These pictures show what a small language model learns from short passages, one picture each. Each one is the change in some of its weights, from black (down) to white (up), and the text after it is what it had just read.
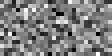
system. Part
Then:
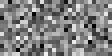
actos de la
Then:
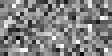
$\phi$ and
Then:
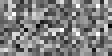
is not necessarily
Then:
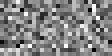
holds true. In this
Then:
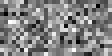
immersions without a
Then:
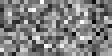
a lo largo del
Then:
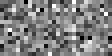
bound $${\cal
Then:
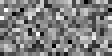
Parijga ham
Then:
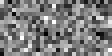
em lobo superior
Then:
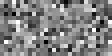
выше, чем
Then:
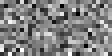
that there exists a
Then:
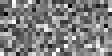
polynomials. This is
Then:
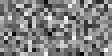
$\bullet$ &
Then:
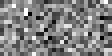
Domains we
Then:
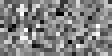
studija sa
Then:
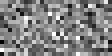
generalization ( and for
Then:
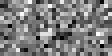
K3 juga
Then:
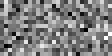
в Русь
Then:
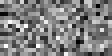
these factors, that
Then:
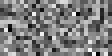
integer entries with the
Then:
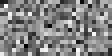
there is a connected component
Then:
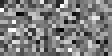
\eaa where
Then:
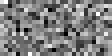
g ,\qquad
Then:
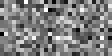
del Cabo
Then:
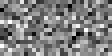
two particles of the
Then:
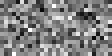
since it consists of
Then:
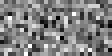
more commonly
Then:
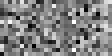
differential operators have been shown
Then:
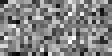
\Sat$. We
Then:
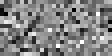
approach is based on the
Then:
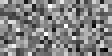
основы развития
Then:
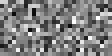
in the form \[
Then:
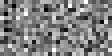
de Higiene
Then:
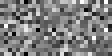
the current
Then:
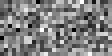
El marido no
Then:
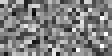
in the form of a
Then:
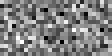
obtain that $\PP$
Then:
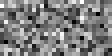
they arrive at
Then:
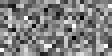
requires a means of
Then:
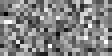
maps $T$ in
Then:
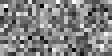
to Professor
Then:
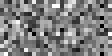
навчання на
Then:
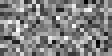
this choice ensures
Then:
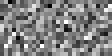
paciente foi
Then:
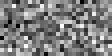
the two sides
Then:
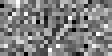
\Pi$ and then
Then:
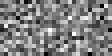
the distribution function is also
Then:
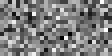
того, на
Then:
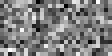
simple group with socle
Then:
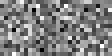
in this light.
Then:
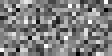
a subset $\Lambda
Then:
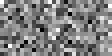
em Ciências
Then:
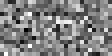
terms of the coefficients of
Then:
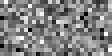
poset $P$
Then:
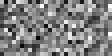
los estudiantes para
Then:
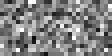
transitions of
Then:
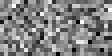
va tavsiyalar
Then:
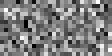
aluno em
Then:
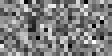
и понимания
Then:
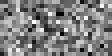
will significantly
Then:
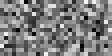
и частота
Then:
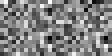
an even number of
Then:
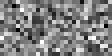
ay laging
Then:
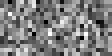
exactly, resulting
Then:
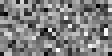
paper. We shall
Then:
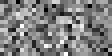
into a fine
